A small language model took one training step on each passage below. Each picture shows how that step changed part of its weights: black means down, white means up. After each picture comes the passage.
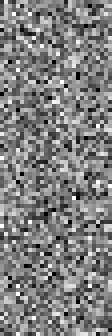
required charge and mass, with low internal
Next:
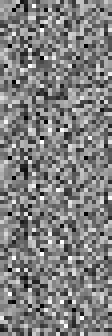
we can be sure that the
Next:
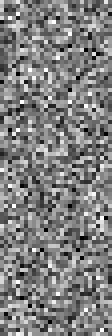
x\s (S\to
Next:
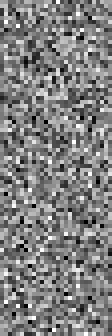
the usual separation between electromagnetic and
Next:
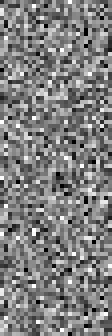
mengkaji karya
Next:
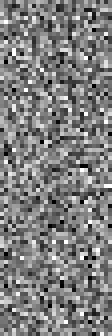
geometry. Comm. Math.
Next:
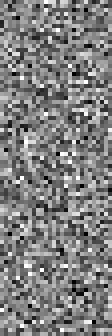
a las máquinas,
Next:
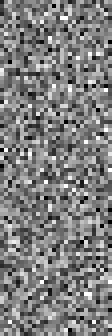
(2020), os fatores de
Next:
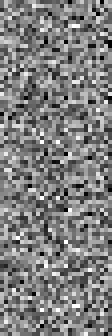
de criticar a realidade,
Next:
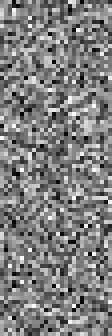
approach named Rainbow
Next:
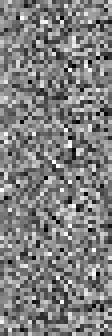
their energies. These results show that
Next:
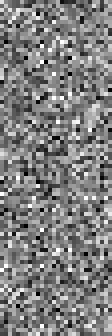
di bacakan shalawat
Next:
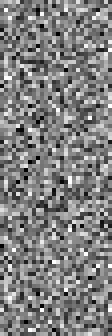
is very low, and in part because
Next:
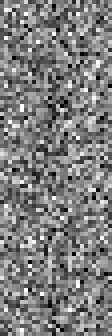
qabila vakillaridan
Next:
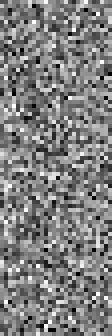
the Poincar\'e dual basis
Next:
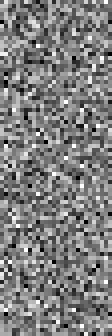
$\XM$ in the following
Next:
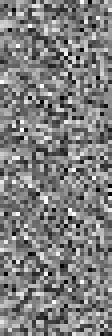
estudo por parte de alguns
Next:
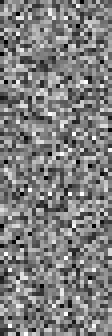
germ associated to it by Theorem
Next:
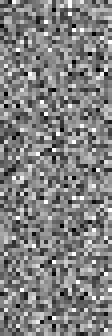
an exchange can endure
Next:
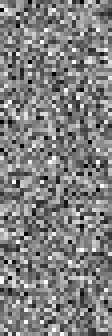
distinctly different, Beta-functions
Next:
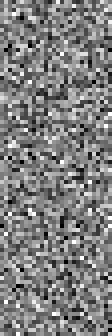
sufficiently small, i.e.,
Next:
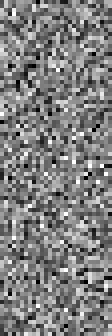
extension $\tilde{\mu}$ of
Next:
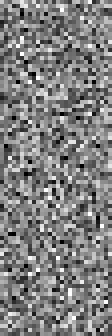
the result is \begin{eqnarray*}
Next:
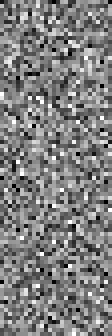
la hormiga infectada
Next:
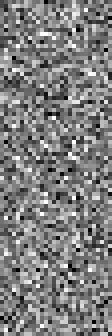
previamente selecionadas.
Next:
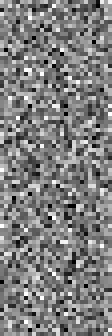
structures, all models are implemented as
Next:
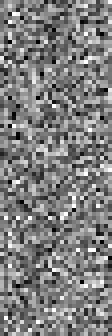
bo'lishlarini qonuniy
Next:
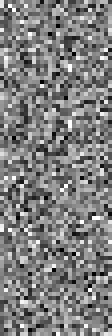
is locally quasiconvex, we
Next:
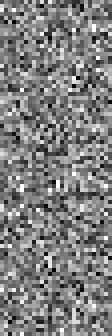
the original Class Ia –
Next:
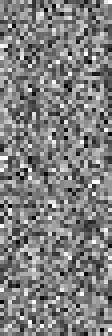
eulerlets are singular in this
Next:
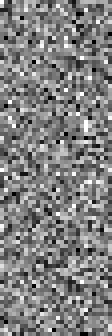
evolution equations with intermittent
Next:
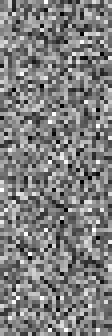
fails. We also derive bounds on
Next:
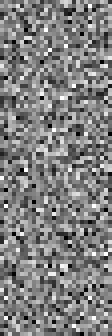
Gas, Steam and
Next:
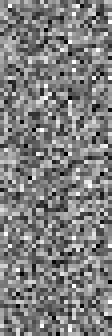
bajarishiga ta’sir
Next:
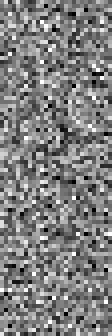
measured with CsI PC in
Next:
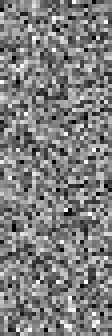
processo de aprendizagem
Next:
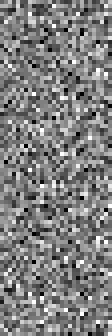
two maximal right ideals (see
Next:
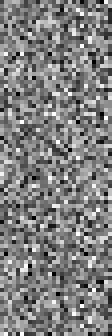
of $f$ at level
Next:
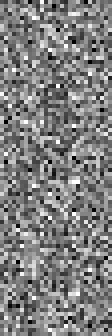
altını çizmektedir
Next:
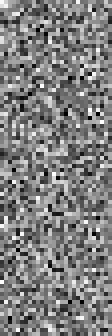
obtain a collection of homeomorphisms
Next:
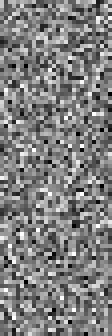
\noindent Consider direct Monte Carlo
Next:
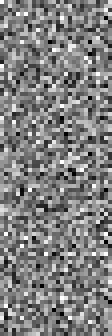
science: Measurements,
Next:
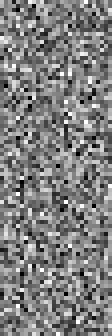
energies and initial transparencies,
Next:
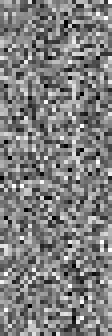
these calculations, which are beyond the
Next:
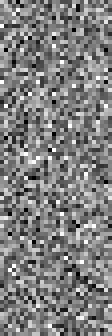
last formula is independent of the order of
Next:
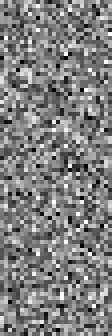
due to dynamical friction. It
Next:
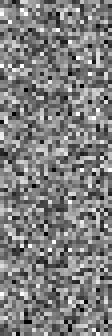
garra ou martelo, e
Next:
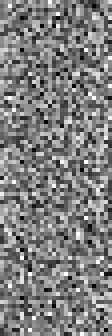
lensing are tangential and radial
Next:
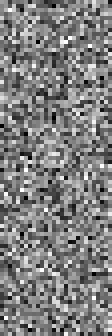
modellar amaliyotga keng
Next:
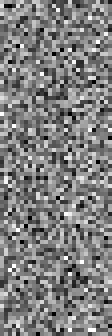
only one of the coordinates can change.
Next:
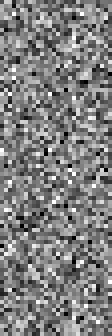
no irreducible factors in common with
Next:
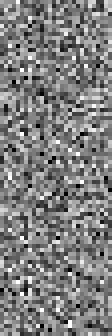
dedicated to the Sun
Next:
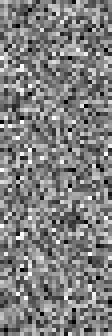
$\tau$. This produces a
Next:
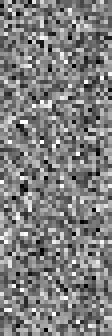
времени, чтобы
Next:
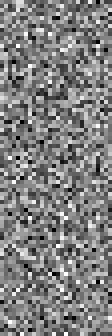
could be used to prove this theorem
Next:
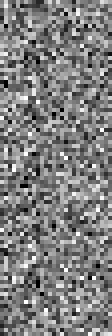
$AM$ and $c$ by
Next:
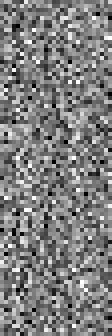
кажутся такими
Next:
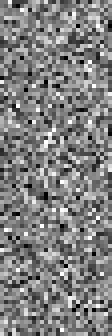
Redacción del borrador
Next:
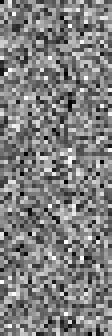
convex geometric analysis and information theory. An
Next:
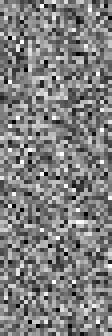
The FEC block performs
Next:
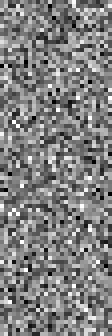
estimate the guided mode amplitudes from
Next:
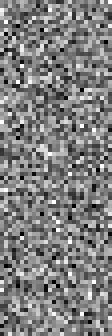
and notations. A vector
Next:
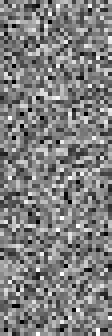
Nous débutons par une
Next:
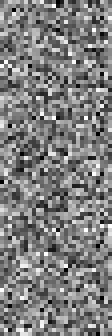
o'rin tutadi.
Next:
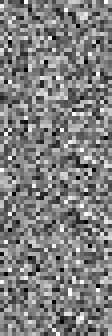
The resulting shape is shown in inset
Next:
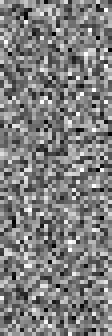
a resonator-above-qubit
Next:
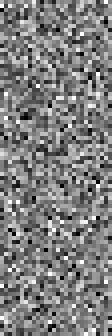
by the following 1-cocyles
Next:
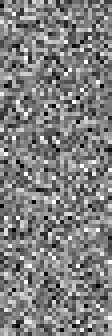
мумкин. У
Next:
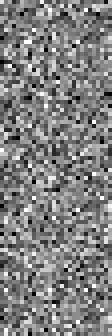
Анализируя данные
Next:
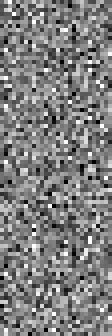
район. 7.
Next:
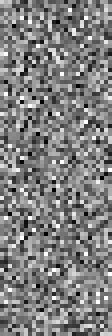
m_x$ will be the maximal
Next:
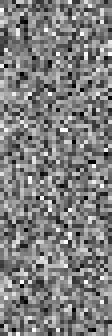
Lemma~10.1, when
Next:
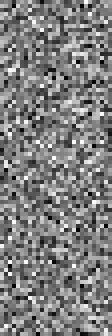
ourselves in our consideration to
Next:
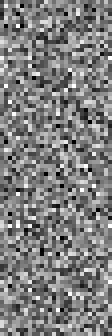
and the other at an angle
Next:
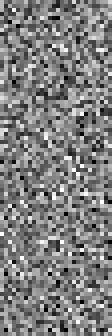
could collect differing viewpoints
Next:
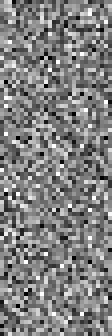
residues. Consistent with
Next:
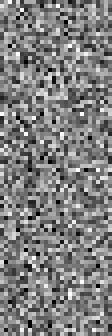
the server infrastructure is searched
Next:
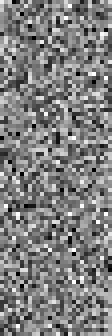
installation, setup,
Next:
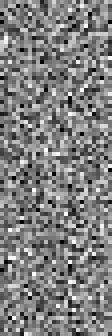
\and Compiler.\and
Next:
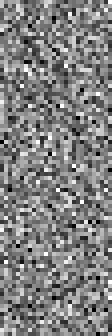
as voting results) on the
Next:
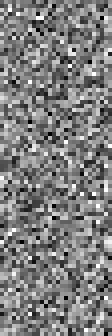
asosiy voqealar
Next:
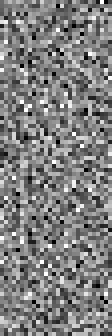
-унинг маҳсулот
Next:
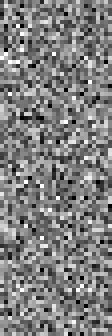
and it depends on control process states,
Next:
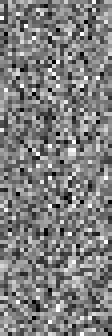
\hskip 1 cm-
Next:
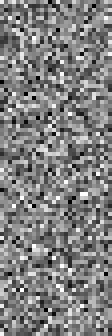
\leq C(u)
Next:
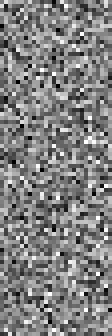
CSc, Associate
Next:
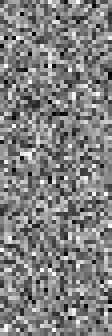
result contains the well known relations of the
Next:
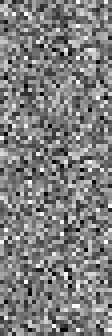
va asarning jamiyatni
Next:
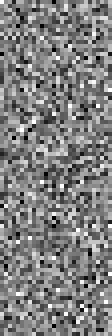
non-rotating gyro with
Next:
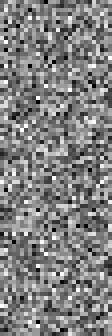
bu kognitiv jarayon
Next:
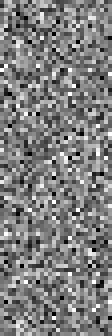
образовательных технологий с
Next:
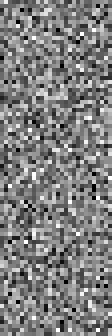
of the CCSN host
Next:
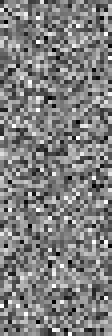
ifoda etish va
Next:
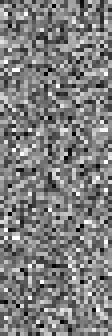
jinsiy a‘zolarning
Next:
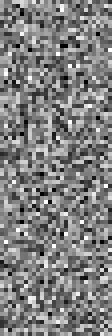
arcs is \begin{align}
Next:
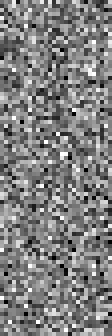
hayotdagi faolligini oshirishga
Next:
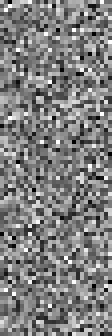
explanations of the correct
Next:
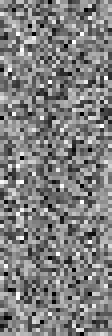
p\x q, \quad
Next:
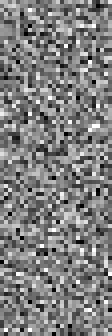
this activity showed an increase in
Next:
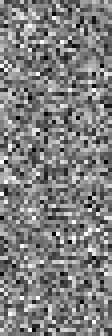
warunków i skali
